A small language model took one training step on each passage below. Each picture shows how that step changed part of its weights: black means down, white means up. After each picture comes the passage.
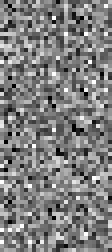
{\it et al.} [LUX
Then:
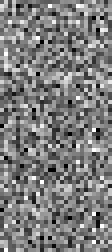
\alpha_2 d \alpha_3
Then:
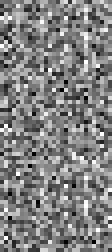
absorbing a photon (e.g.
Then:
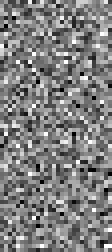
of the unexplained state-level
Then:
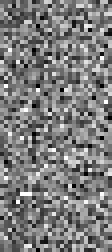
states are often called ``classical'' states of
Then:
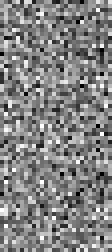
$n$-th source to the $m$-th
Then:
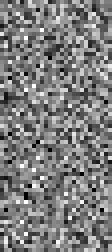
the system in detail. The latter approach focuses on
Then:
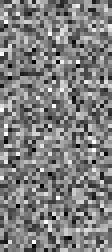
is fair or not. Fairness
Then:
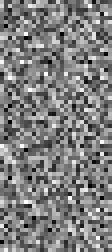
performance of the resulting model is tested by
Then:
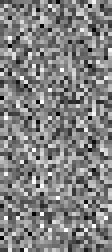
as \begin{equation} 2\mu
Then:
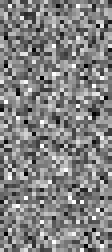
manifold structure, but instead the number of
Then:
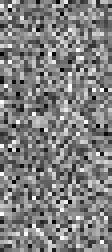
single time step consists of three operations:
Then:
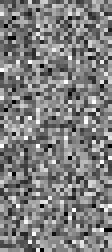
and the interference, "quantum correction"
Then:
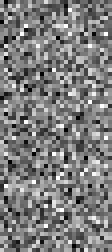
detections residing within the Kuiper
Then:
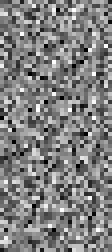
the final parsimonious model for
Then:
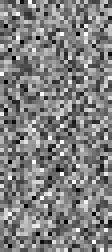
the dev and eval splits for various
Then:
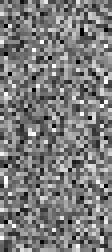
glass and water are employed. Given
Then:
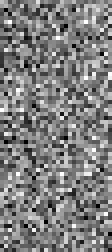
provinces, which can be interpreted as
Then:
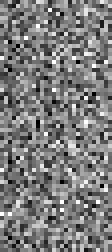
ones. In this study, besides considering
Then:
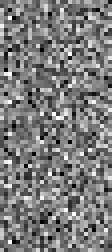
Allan variance can provide much insight regarding
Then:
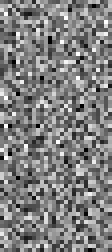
is convenient to take the remaining integrals
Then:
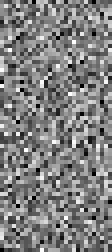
corresponding to the X-Z direction. Images
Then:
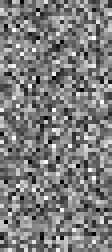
burst sources are associated with high-redshift
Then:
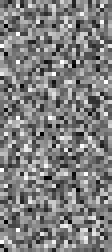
renormalisation and factorisation scales were set to
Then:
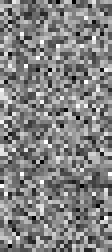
channel is better than the [1,1] approximation
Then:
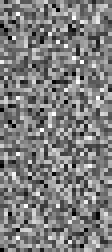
however when the algebra takes a particularly simple form.
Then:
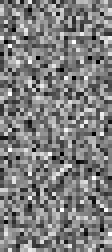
of the program, we considered long-term
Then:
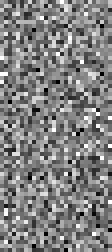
from [11] ''quality of the fit
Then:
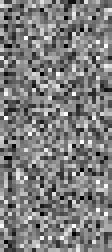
CNEA, Av. Gral.
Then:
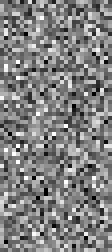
of the CMB angular power spectrum. As
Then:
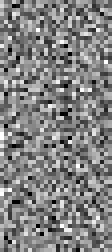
found that the Kroupa IMF fits
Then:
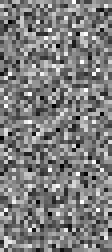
solution; for superlattices grown on
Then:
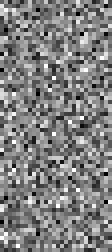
- the expression inside curly brackets
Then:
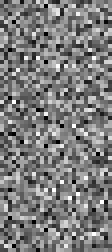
only down to 200~GeV (although measurements at
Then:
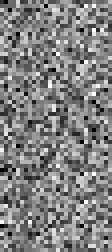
indicated by the grey shaded
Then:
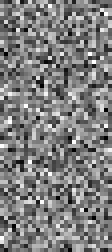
for the sphere, and do not involve additional
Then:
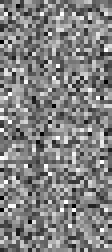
3(d), we present the profile of the electric
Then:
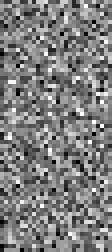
will probably also spend some limited time performing
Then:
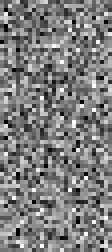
inflation models. The main limits at present
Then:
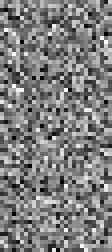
papers. Moreover, it has mapped new
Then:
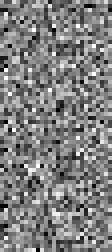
motion. Table \ref{exp-list}
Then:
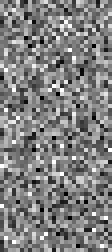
dissipation parameter $\epsilon_e$. We
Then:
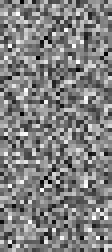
a visual representation of data lineage to track
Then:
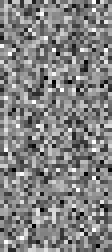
$f$, the factor applied to the \rp
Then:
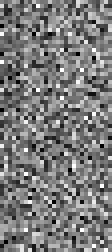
161229.7 | The best model based on
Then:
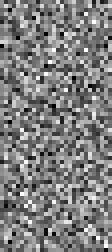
designed for the definition of rules that control the
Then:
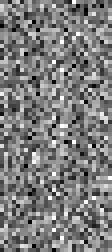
has three free parameters. We can take as such parameters
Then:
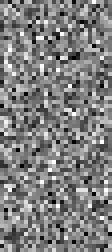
one has $\Phi <0$ so the representation is
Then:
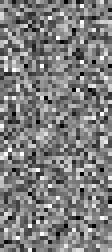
tensor and hyper-multiplets in the ${\cal
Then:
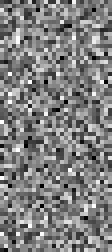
inside the connected nodal region of
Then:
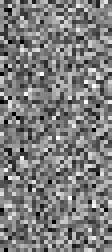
analysis of dynamic workflow reconfigurations -
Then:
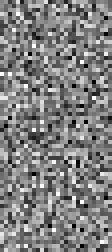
its mirror image. The pumping
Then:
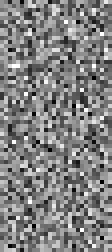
the experimental data. The best results with the lowest
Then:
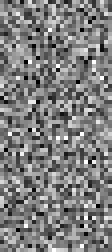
the lattice depth along x-direction
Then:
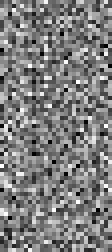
black hole entropy is proportional to the surface
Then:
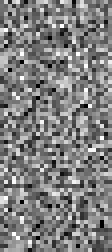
degeneracy at zero magnetic field which will
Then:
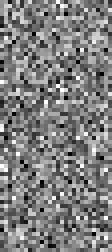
$\theta_a$ and $\theta_b$,
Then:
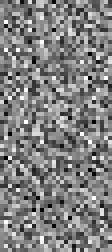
of the $L$ band source. This close
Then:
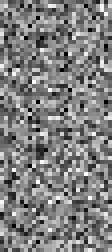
\end{equation} Substituting this to
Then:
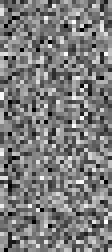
and pig's eyes are validated with
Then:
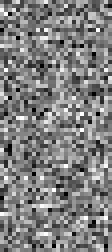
($n$=1) at phonon
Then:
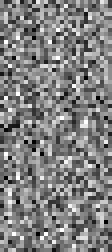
be larger. By minimizing their spread with respect
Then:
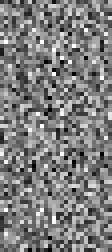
of these coefficients in NLL order are
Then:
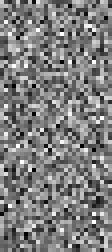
obtained with a PBKII distribution. In figure
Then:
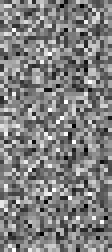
is given to the original authors. A suggested text
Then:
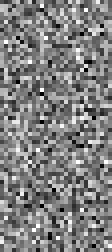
is characteristic of adjacent islands
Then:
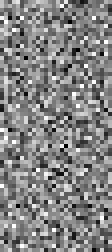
knots. Note that truncated power
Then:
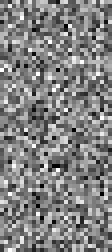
square unit cell. For this perfect
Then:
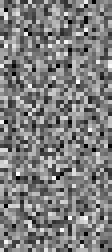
the ignition energies of collimated
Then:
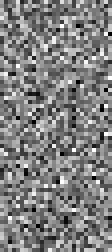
topical divisions at all, tend
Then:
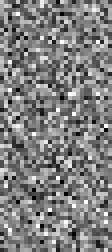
that modify this outcome into equations with a
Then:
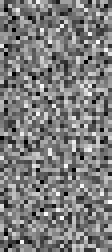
measures for national, urban and
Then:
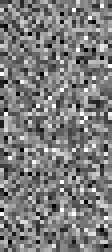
right character we have \begin{equation} p =
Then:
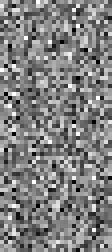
value of the field. At low temperatures, below a
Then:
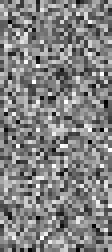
(transformed to $\bf R_{c}
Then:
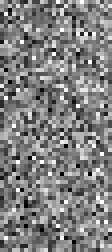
single-mode polarization-maintaining
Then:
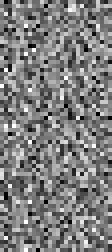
similarly reconstructed via the decay channel involving the
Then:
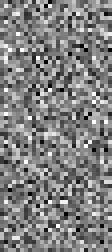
from \citet{Heiter2015}, while
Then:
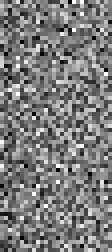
model for a predictive analytics service is
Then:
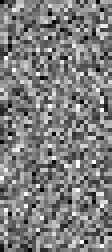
Green's function. On the other hand, if
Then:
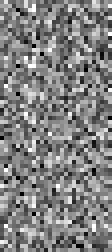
Column~1: Letter identifying the corresponding
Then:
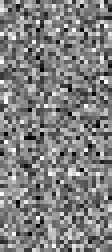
Each scenario pairs the weather profile of a given
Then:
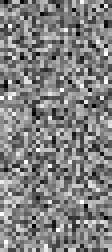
gate duration that is required to realize a
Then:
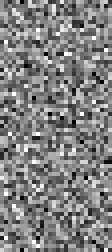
the shrinking terrace picture
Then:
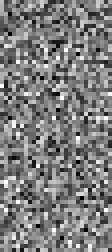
makes phonon-boundary scattering the
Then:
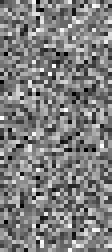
defend against false accusation.
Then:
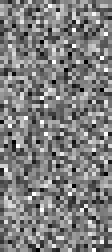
for each $j$ summand, we could sample
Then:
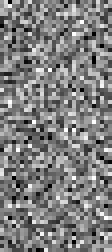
$\beta$-form, then cast into the expression
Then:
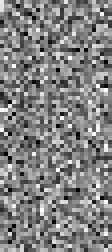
where $S_{\rm mean}^{\rm AP}$
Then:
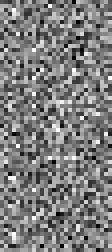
shown in Fig.~\ref{fig:ttbar}
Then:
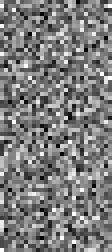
Our case study shows the potential of debloating
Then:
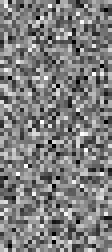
\mu\mu$ is a Flavour
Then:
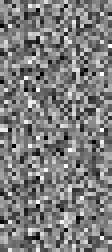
other important time intervals and moments. We
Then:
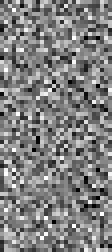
pre-log factor is $\Delta$. Consequently,
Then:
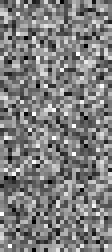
fashioned to guide systems along
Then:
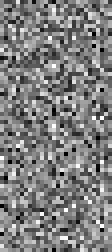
measured by both the PHENIX and
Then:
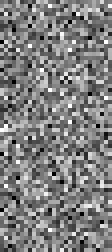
(\textit{k}=1) of the fit to
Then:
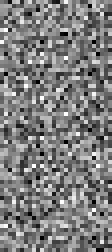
for high $T_{c,90}$ samples with
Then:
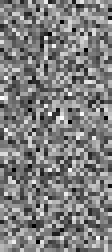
in the lattice the atoms are confined to a
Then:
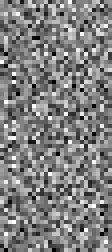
the formula can statistically significantly give a good fitting to
